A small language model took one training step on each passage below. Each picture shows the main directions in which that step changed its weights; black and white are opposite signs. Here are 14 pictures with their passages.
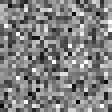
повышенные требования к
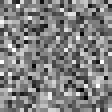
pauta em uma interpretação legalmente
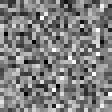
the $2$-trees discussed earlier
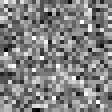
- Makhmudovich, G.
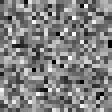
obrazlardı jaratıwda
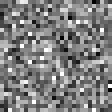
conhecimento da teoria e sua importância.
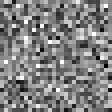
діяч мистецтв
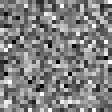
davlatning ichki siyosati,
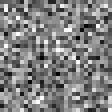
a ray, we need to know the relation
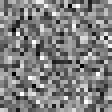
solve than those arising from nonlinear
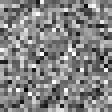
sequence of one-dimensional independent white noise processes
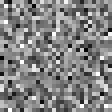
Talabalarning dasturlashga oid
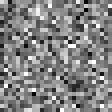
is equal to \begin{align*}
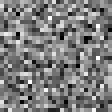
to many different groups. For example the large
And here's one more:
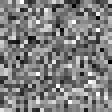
recorded, especially during periods with
